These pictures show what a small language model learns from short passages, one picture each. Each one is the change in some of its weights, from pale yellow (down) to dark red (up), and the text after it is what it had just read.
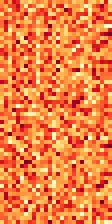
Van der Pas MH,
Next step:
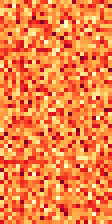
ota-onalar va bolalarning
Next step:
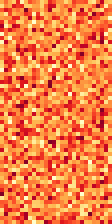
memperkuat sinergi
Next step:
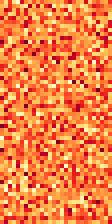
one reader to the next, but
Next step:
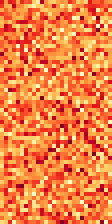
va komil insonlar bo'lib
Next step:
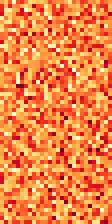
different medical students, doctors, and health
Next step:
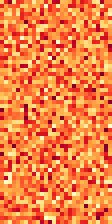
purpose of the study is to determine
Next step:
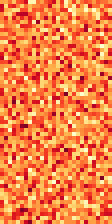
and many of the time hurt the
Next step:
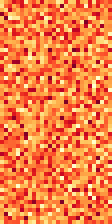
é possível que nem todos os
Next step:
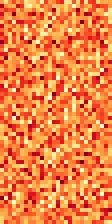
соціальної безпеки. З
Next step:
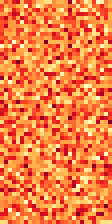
jest w stanie” (do
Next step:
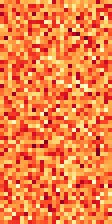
a wider scale to identify other possible risk
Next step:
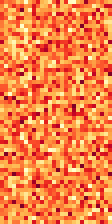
тебраниш камровларининг
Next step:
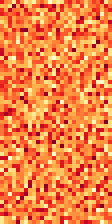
at risk of neuromotor
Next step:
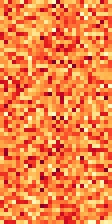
como solução o uso de software
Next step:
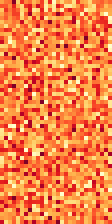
ko‘lamda amalga oshiriladi,
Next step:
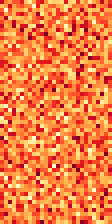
jedem einzelnen
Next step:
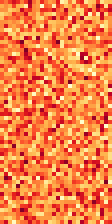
yang ramah lingkungan dan
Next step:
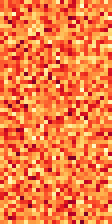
qiladi, o'ziga xos
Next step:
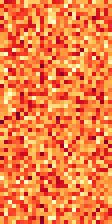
Bangkok Thailand.
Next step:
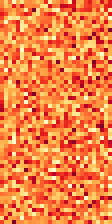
и активно внедряют
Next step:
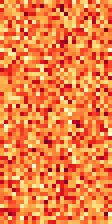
infants with mermaid syndrome
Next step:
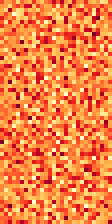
trabalho respiratório e,
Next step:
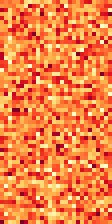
Angewandte Generative KI
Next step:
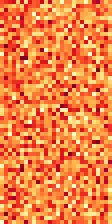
absorber coil and then to the
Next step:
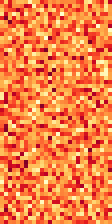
tevarak ma'nosida
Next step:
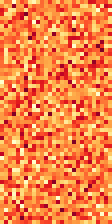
energy, and fuel consumption, soil
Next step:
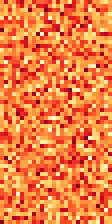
Czytelnik często
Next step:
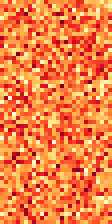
скульптуры, а также
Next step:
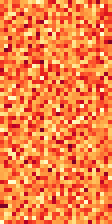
to be used. This still leaves
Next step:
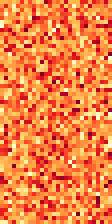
putting more effective parameters in access-
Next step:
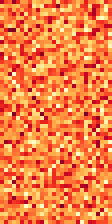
infratuzilmasini yaratish va
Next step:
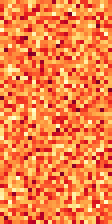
scheme of unequal probability
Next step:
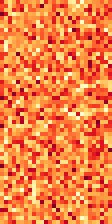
композит цементларни
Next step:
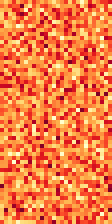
Adı Tez Amacı
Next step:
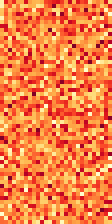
Ingliz teatr, uning
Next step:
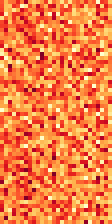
supports the findings that learning styles are
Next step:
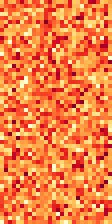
Therefore, different p values get different solutions
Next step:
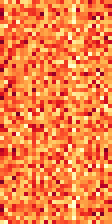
emphasis on performance Physical
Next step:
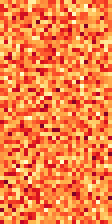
channel PA) and the reference
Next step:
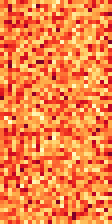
mos ravishda erigan metall
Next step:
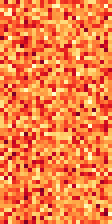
The study concludes that assigning
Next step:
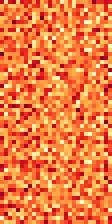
shakllantiriladigan va aks
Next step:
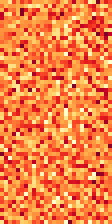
biodiversity Nematode biodiversity
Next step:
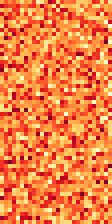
finally sent to the dungeon in
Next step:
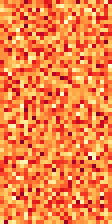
analysis of diatom can be used to
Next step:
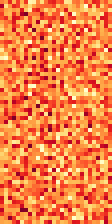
\quad (2)$$ and estimated by
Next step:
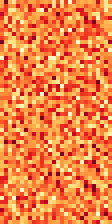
завдання полягає в
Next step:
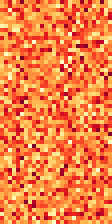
Laziz Bakhtiyorovich,
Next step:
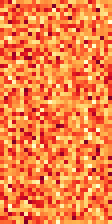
e enfrentando problemas no dia
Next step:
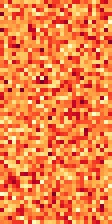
users. - 7) each mobile user from
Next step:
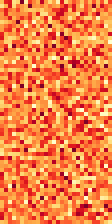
the situation of women in physics
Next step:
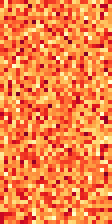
Riyadh: Maktabah
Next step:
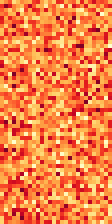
the fiscal and monetary policy
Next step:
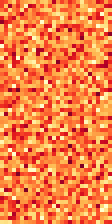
Praia (Cape Verde),
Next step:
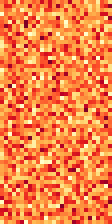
algorithm based on tabu search and
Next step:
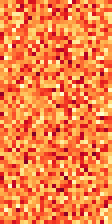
the quality of education were thought about
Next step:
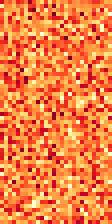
para construir nuevos
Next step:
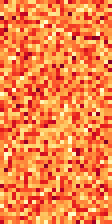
(2015). Solidarity in
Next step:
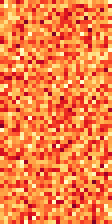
range of catchment types,
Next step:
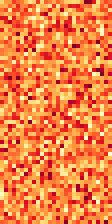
Objective: Infection after
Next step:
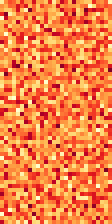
ham emas, balki undan
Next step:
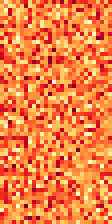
se destinó a ofrecerles
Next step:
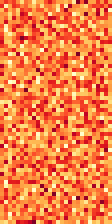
b). Fig. 6. The PSD
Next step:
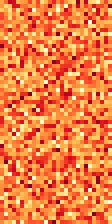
2Theta region Fig. 4 TEM image
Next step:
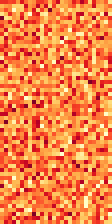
ish beruvchining noqonuniy
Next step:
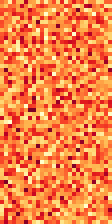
inter-annual reliability and
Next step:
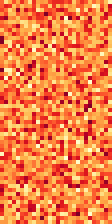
were American Jews,
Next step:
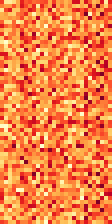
AND LINES AGRONOMIC
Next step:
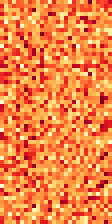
по порядку, и
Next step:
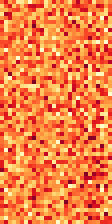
políticas educativas y gestión
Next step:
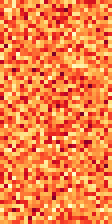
effects the growth of the plant. In these
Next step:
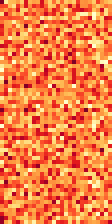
accións de rexeneración de
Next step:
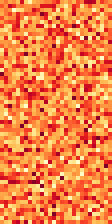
de Ramsey. Escala de
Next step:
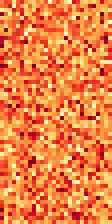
Following the scope of task
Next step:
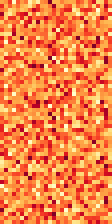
correctly, when considering any
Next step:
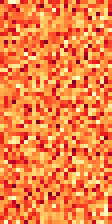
foram criadas 7 categorias de
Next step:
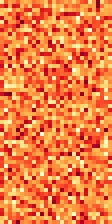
typically involves the impregnation of
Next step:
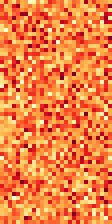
E \quad (1)$$ where, ρ
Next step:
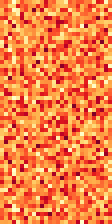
field of data journalism with the use of
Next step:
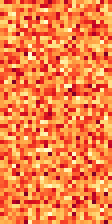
las que el porcentaje de
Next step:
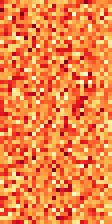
The process of development of music of the
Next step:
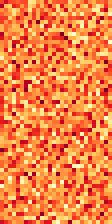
at the stage of development and design, which is
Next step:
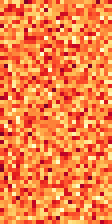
masalalar ilmiy tahlil qilingan
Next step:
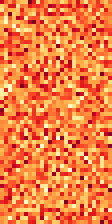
libros y capítulos en
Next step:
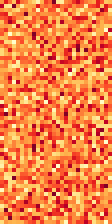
hectare; achieved at 50 x
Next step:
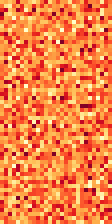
до способів незаконного
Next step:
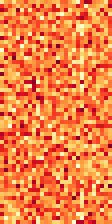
date at a rate of FWCI
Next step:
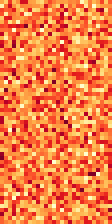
the composite under loading. Under the
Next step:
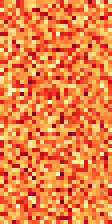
\beta$ components of the rotor flux
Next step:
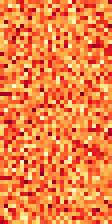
enough compensation and will appear
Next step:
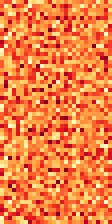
channel uses, m , is required
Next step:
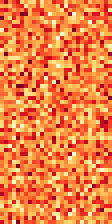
Factors That Affect
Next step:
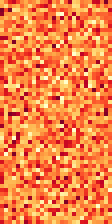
efficient and streamlined process of
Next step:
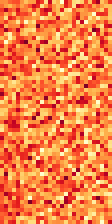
in soil nitrate-N.
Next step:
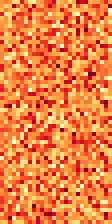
1a, while Fig. 2 shows an example
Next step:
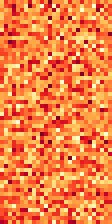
a particular laboratory. Conclusions.
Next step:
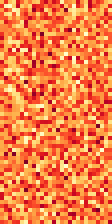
make further critical decisions with
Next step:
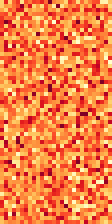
the joint with thick bond
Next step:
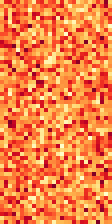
prevents him and Ibrahim
